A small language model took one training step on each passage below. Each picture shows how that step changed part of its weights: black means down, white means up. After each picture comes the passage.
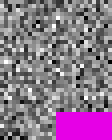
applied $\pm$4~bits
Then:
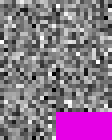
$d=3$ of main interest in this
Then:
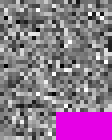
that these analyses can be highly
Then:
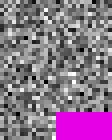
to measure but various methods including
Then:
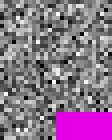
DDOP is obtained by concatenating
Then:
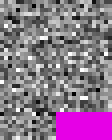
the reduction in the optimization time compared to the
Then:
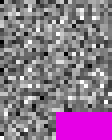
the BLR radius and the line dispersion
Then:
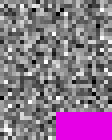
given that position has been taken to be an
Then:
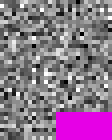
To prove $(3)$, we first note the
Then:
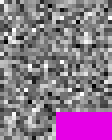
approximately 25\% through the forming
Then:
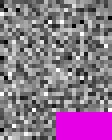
and Arnauts 1996), which
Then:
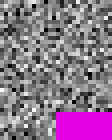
to the subleading trajectories could
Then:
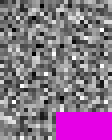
days | Increase in precipitation
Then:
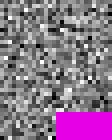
algorithm, if after each iteration $\ell =
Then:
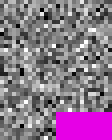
\begin{equation} II\leq
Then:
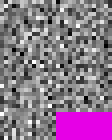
if $G$ is metrizable.
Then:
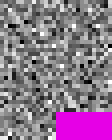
voltage can be dramatically reduced
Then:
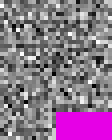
traces and Wick rotate to
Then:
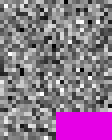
\begin{center} {\bf Introduction}
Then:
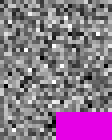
using the experimental data of both $\Delta H$
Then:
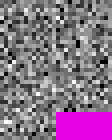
\endemail \thanks
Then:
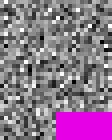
the proof of Theorem~\ref{mt} (see
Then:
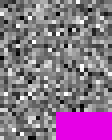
such as trojans, adware,
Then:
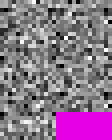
gratefully acknowledge
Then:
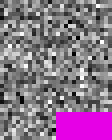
\Phi_k$ depends on the
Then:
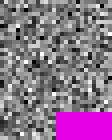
neighborhood of $\Wman$, then
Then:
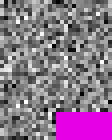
star system due to observing possible hostile
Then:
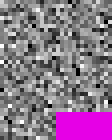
\cite{wo2}, both quantum group papers,
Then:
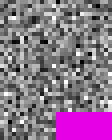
synthesis process is required, which has
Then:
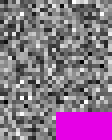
wir durch eine Funktion
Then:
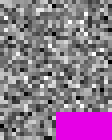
sequence of i.i.d. $L\times
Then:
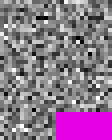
a precursor of many of the
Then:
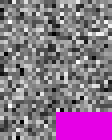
\int_0^\infty {\rm Im}
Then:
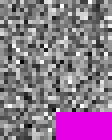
full nonlinear system (2.1) is a
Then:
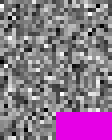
but with more laser power. Particles
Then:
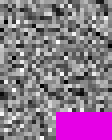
the frame of his studies of
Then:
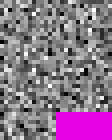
and assume $R:\Cal{J}\rightarrow
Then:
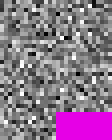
crucial, as numerous programming
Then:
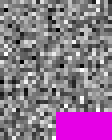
the state of the electron, initially injected
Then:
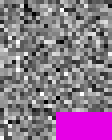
we see that the casting of multiple
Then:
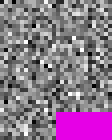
edge or not, $k_{i}$ is the
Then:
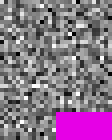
in low-resource settings,
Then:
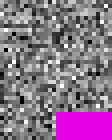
\caption{Sketch of a bar fixed
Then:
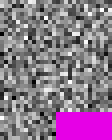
use of CDR is achieved by a
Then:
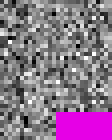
halfway in the upper Dirac
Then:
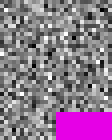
Condition (i) guarantees,
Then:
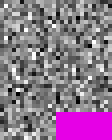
\ $(H2)$.} First recall a
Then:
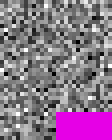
value of $\xi / L$ we relied
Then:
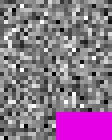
The luminosities in the {\it
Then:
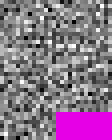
(g), with color octets
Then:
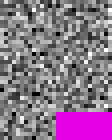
superexchange, while the non-local
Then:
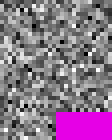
be possible to construct a classical soliton such
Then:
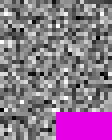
following lemma is a generalization of a result of
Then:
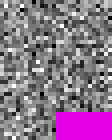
contact line of short length would provide
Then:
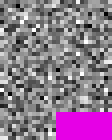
acquire detailed information from
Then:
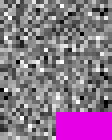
We noted that the nonreciprocity based on
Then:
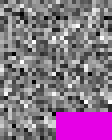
elementary embeddings---AECs
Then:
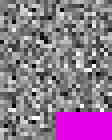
family. This means also that while the
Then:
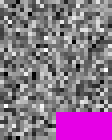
of our photo-$z$ estimates,
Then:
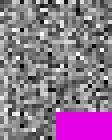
item)}} \date{} \maketitle
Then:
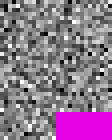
model, or the data packet size.
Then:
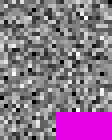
in adjacent quantum wells do not
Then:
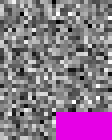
which may result in information disclosure. This
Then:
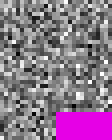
i.e.} \begin{subequations}
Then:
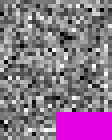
$\Sigma^2$ that coincide in some
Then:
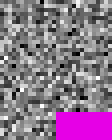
quotients of an infinite dimensional complex vector
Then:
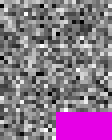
inequality which can be used to avoid
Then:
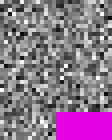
abnormal volatility in order to provide
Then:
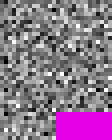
be a little underestimated.
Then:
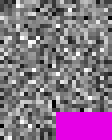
has also been used to explain the ease with
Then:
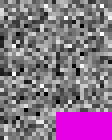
\binstitute \undefined
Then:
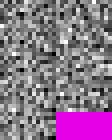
, \delta) \leq C \varepsilon
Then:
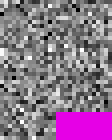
in Table \ref{params} the
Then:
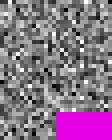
gauge theory with the Wilson action
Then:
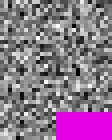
\end{table} \subsection{Example 2
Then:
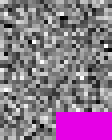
a well-known fact (see above,
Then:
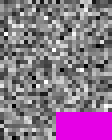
the background UV field.} {The sample
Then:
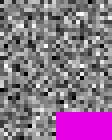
``Very deep convolutional
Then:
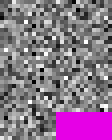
Gini \\ \midrule ev(G) &
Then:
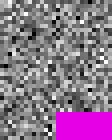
to directly check conditions. If we stay
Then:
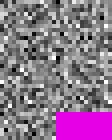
and extends farther into the
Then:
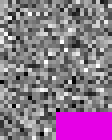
& \colhead{$\logg$
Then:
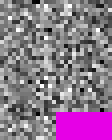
connexe et aussi $K' =
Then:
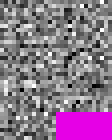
noise correlation function. Therefore, the
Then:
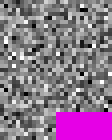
is {\it compact}. We give examples of
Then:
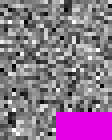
system, obtaining the infinite set of
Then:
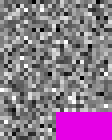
our propped model exploits a small number of
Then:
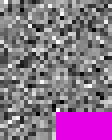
equations (\ref{eq2y}) cannot be
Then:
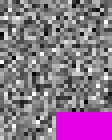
the preceding transformations only reverse the
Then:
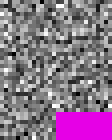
word posets for commutation classes of
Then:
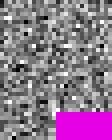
small and large changes in the measurement
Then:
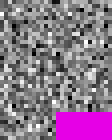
from $\DP$. However, in various
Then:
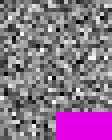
the Euler--Poisson equations under
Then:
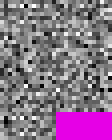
R)^2} \] that \begin{equation}
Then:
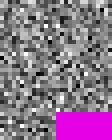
in (3.12) is the standard product
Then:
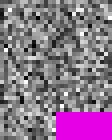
\oint ds = \pi R
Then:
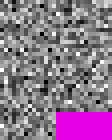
$+z$-axis. Note that such surface
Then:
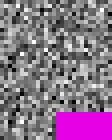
diffusion of the magnetic field, this number
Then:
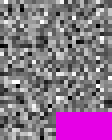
(\mc F (u) \otimes \mc
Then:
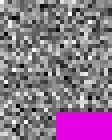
the typical T Tauri disk and
